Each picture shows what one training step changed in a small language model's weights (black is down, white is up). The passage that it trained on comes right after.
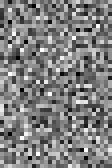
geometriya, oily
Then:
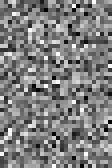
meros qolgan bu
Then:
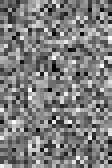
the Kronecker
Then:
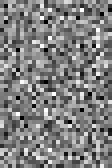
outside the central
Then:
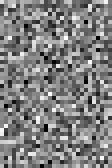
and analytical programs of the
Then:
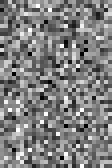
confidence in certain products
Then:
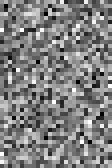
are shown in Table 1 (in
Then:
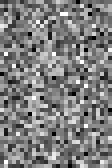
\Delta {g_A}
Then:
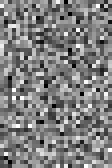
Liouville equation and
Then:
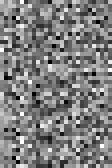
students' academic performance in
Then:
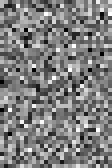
intern dokumentiert.
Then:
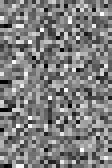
APPLICATION OF
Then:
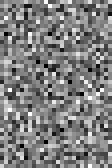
incomplete detection\\
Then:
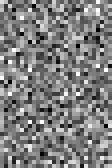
inspection reveals
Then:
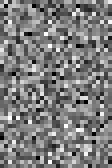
to a work queue, which
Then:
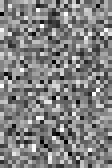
photodetection events for
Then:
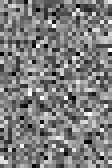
to real objects 2,95
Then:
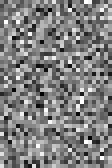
in the service region, the
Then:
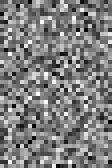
nikoli ni
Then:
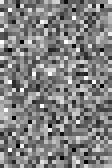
Tinkham, and
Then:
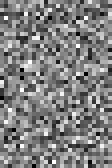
parcs, faune,
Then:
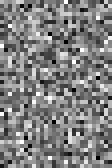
Pedagogical and
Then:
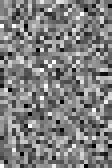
нарушения этой
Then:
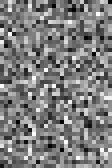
2) as que utilizam
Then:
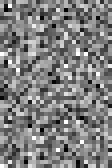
\hline \end{tabular}
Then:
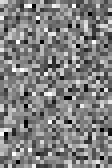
Thus, all the salient
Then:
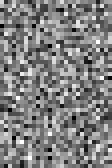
é, segundo autores
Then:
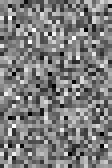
Bunda jahon
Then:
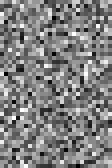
studying, in minutes
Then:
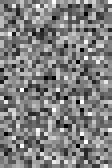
early childhood
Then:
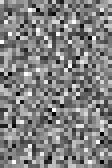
representation. Figure 12:
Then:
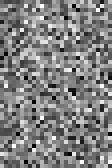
of spectral index for the
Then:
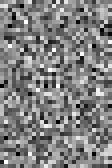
"content focus".
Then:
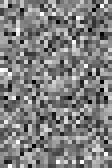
Bobur shaxsiga
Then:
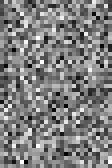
axis of the star with respect
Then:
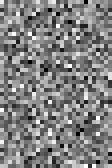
the radius is the value of
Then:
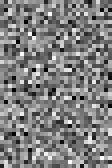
the groups with respect to age and
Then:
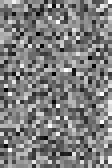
transition from direct to indirect
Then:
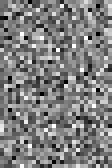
cleared appear to be
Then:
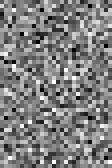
empresa analisada.
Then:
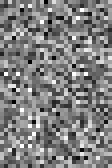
citizen, implementing
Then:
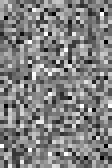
with the real and imaginary
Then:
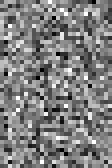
duas correntes.
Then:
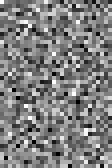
bo'lgan bu u
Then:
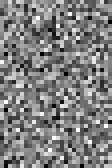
percentage of replacement
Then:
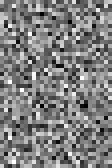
the CSP and eventually
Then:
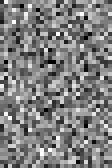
is a significant predictor of
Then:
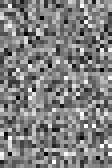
the Gram-negative
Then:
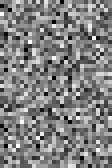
process. After defining
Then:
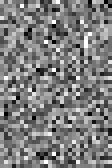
the agents have minimal or
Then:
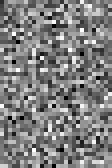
PCA-based model
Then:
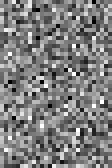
artigo. Durante
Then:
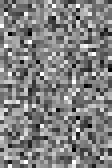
faqat ko'z
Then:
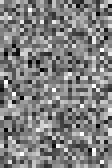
of machines. In the
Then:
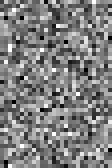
talap etedi.
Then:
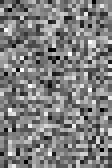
system with molten salt
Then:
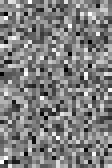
masse salariale,
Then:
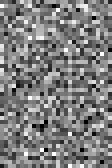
m\}$, we refer to
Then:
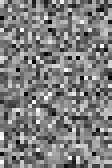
heavily on the existence
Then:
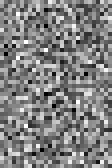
third step is about determining
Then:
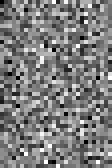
since for $t=\th $
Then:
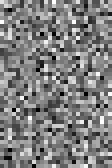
que se demandan con cada
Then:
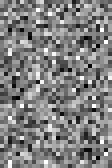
from Eq.~(\ref{eq:
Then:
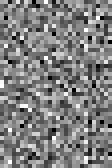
statik bo'lgan
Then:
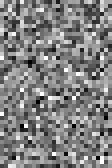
into their work compared to other
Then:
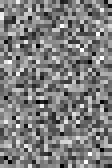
Control Children
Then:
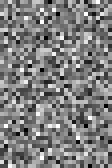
in a specific direction: from
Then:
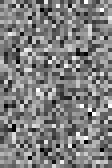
of the source term seems to
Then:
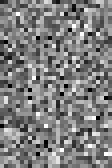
(із забором
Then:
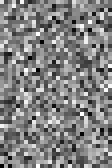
design was adopted for the
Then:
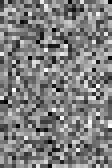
pada aspek internal
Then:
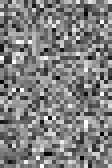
In the canonical basis,
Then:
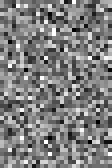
Au printemps, les
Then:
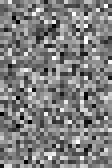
the die 1000 times and to
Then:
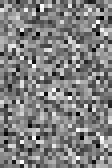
the need required by each project
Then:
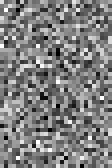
general relativity in the context
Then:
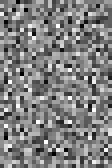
the most common natural plant
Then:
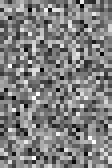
in [6] with a different
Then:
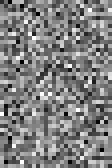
the temperature of the system decreases
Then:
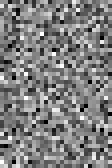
their probable specialization for different
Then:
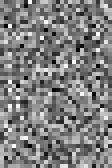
and radiological study. When
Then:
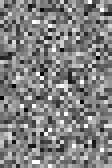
мірою зазнають
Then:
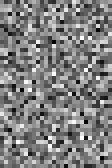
трансформації та
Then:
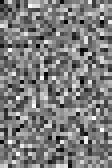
(David M.
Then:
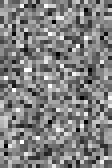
It is noteworthy
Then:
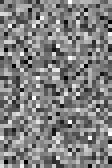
that the curl of the
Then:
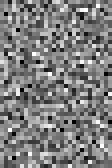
muhim omillari
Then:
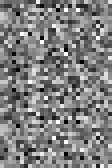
\bibinfo {author} {\bibfnamefont
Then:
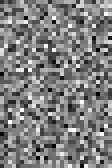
Australia had Prime
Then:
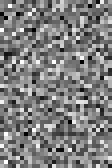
are, understand their strength and
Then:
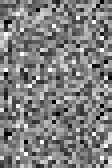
remarkable results from our
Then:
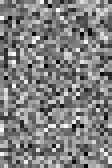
constrained to be a constant by
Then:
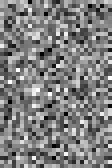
manifested in different
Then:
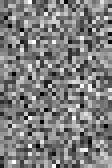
ser Europa»
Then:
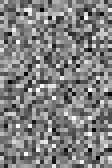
from continuum modeling are
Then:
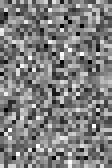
concepts, sans pour
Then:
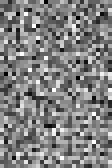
however that there is mixing
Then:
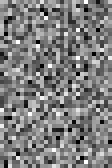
{\it Removing the
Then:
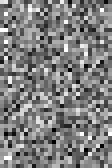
of the nine teacher
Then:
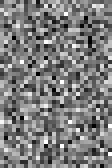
drew various branches
